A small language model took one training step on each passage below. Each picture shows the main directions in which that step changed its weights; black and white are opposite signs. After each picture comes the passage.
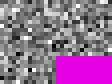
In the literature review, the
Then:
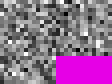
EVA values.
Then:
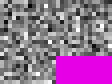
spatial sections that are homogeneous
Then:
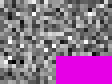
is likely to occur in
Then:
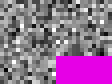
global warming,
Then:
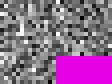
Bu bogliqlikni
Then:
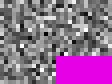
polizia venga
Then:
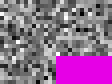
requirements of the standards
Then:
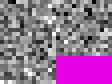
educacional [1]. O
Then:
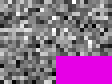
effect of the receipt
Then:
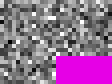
do impacto social da
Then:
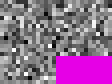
importance for the realization of
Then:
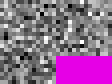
to other classes of data
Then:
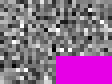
development of European-scale
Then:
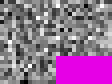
strategies. The ICLS
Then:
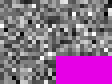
be predicted in terms of two
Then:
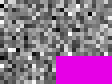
- desastres.
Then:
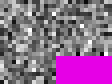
to that question. Onna
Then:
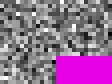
was successfully suppressed and
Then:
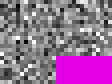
a significant improvement compared to the
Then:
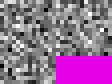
information characteristic of chaos
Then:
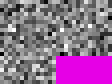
the company Director
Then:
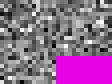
and the craving to
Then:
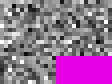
ini menjadi
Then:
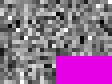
Actually the foundation
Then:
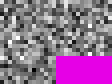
district of the
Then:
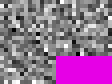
می‌شود که
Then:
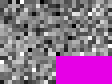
maturity date, as
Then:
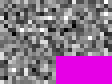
monotherapy, because
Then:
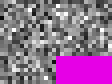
structured non-thermal
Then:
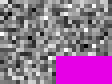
indización. Los
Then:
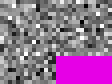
from using the old session
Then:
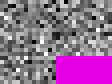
Pulsar 20 dB
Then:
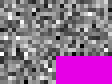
is related to the choice of
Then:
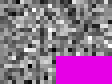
vector $\ket{\Psi}$
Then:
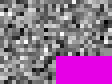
continuity of density between the
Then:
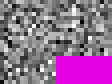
possible physical meaning and only due
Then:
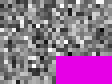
asosiy omillaridan biri
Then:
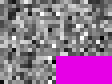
contributor to the model
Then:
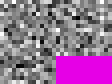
– Toshkent.:
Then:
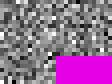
highly desirable features of
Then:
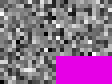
A., Grob,
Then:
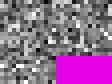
working with the text is considered
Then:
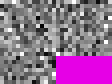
Study area: (a)
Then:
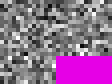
конструкций в
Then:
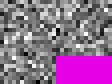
past and present results.
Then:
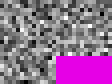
analyses recent infrastructure initiatives and
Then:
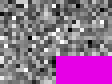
domain specific component. The proposed
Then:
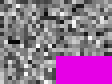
impossible due to a
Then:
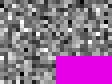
has been financially supported
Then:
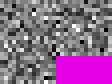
is recommended, where teachers
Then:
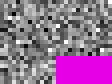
if the weight of the signal
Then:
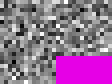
doira shaklida stol
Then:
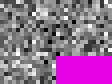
among Adults with Human
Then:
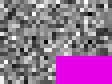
can be probed directly by
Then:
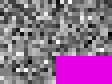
application across organizations. The
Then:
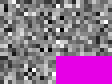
(vor allem der
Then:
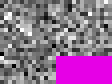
evaluates the accuracy of
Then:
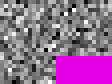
single-qubit operators.
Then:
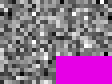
and North Sea
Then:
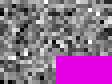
function, and twice as
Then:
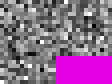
Prof., of TSUE
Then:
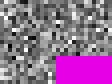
transcend current ethical
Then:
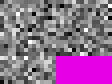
temático, en
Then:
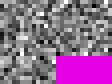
этот состав
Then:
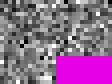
of the pulse-forming
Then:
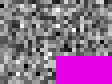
have the possibility of participating
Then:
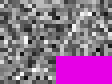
analyses, it was possible to
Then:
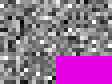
would affect all of their
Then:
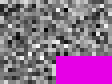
the thermodynamics of
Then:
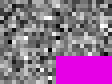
generating perceptions of
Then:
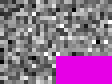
18% of the cases had
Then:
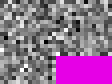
describes the transition of the
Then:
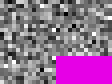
different from the Core
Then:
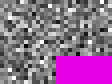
is the bound state probability for
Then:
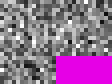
quality by examining all the
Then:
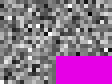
spectra in order to extract essential
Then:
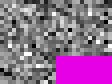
to mitigate, including
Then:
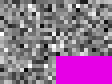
va hududiy
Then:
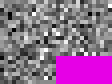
is best suited for specific
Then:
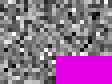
комбінацій у
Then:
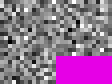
karena gesekan
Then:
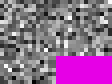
learned and applied such
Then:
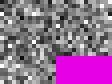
committed by the
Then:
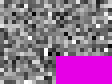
E. Drafting
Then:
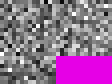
If you now integrate over
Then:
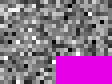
the case of CDI in
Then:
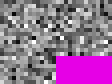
that the scaling dimensions of the
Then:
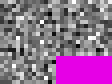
molecule \\ & atom \\
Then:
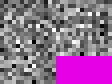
dynamics observed are characterized by
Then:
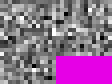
finding should be taken into
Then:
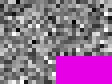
masses with $\xi$, especially
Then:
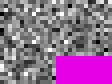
Publishers Association
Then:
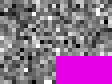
and mobility of charge
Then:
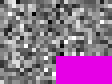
aspecific period of
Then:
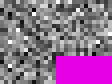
is extant. In
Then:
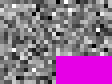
for the production of bulk
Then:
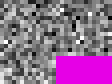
can lead to a transition,
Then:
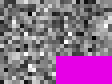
to gestational age,
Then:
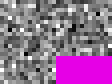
from the first author’s
